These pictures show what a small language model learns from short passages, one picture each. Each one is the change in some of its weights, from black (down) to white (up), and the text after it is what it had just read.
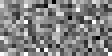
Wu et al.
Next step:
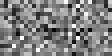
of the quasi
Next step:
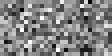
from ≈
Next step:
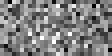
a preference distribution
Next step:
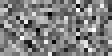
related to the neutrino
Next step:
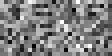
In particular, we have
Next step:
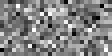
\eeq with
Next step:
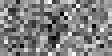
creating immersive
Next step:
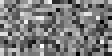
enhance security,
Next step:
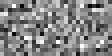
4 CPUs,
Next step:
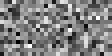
the selection of cold
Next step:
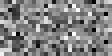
the inset of the
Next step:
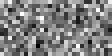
analyses of
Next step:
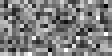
of the stellar and
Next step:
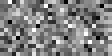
\item the mass spectrum
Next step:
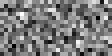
seen by making the
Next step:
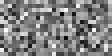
to any particle within the
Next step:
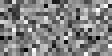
the SBH.
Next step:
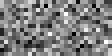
We also highlight the
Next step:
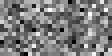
can lead to the
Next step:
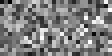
$\varepsilon$; at
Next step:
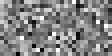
results showed no phase
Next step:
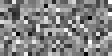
the leaf. The
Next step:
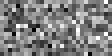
electrodynamic effects
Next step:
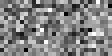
with RMM
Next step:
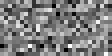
with linewidths measured
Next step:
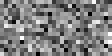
and packet
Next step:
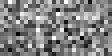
building blocks of
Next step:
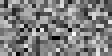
of neutrinos increase with
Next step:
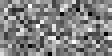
that women were the
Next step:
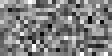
When the quantum gravity
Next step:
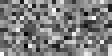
(also see
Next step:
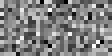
addition, knowing
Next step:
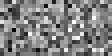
the system of equations
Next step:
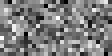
\caption{The cross
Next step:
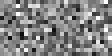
dimensions at 10\% of
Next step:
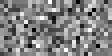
vector connects regions with
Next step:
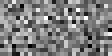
different margin
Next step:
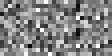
one obtains from
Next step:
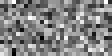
Quark mixing implies
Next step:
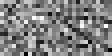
accuracy of the first order
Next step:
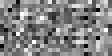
circularly symmetric Gaussian
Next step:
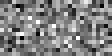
The linearly polarized
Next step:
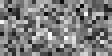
this can be directly
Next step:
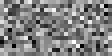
is the effect of two
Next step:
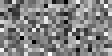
the Compton wavelength
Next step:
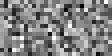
of course
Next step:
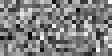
no distortion
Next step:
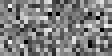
free energy contour,
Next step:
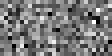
by two exterior
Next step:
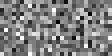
(further left),
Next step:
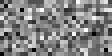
cross section. At
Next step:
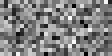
of the data in the
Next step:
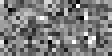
primarily associated with changes
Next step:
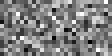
lag against wavelength
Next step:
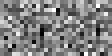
are related to the average
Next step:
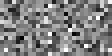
the algorithm achieved a
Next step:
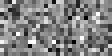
the expected performance in various
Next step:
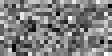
proposed, the Fast
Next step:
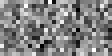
Zanelli made
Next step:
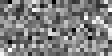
$x$ for
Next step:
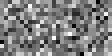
that is cheap,
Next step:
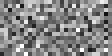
variables and those of the
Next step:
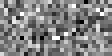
ways to achieve
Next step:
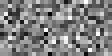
by using the public
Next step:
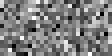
case, the scalar field
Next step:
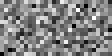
shortens the
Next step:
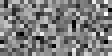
of Statistical
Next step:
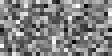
binning the
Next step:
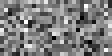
be argued that
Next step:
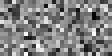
the space of linear
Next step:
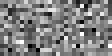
used library as
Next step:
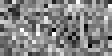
the topographic amplitude
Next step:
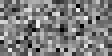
otherwise the particle
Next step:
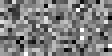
the anti-bound
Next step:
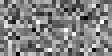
and high--resolution
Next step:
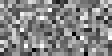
pathways. To
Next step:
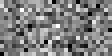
words, the specific
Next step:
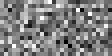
irregular if
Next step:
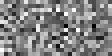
to Fe have a more
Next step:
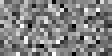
fragmentation process.
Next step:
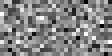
learning the underlying structure
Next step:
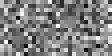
clots: 1.
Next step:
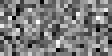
vertical cut at
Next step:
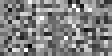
points contributions for parity
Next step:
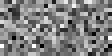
the pseudogap
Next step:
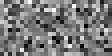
is infeasible
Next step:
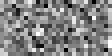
The position resolution is good
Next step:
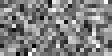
unreacted In
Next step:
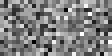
of dipolar to
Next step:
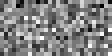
B. Data
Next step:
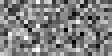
which takes into account
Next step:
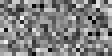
at zero temperature is
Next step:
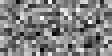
encoded using a
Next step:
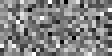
incident laser field
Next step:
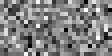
which represents the ratio of
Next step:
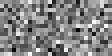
configuration, and
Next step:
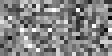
are similar to the results
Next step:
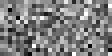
off with a ${\bf
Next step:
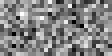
influence of the
